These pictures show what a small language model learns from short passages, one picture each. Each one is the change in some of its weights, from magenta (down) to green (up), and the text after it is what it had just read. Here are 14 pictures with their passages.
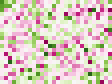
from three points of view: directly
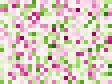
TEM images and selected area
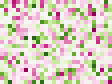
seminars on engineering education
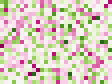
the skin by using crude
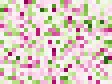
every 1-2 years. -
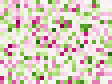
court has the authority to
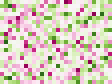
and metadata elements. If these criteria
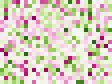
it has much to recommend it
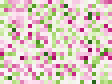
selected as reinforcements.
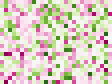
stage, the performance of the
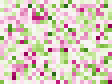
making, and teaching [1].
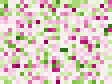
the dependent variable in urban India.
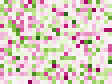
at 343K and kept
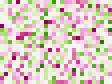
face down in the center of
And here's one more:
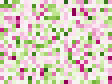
and lime at 1%) at
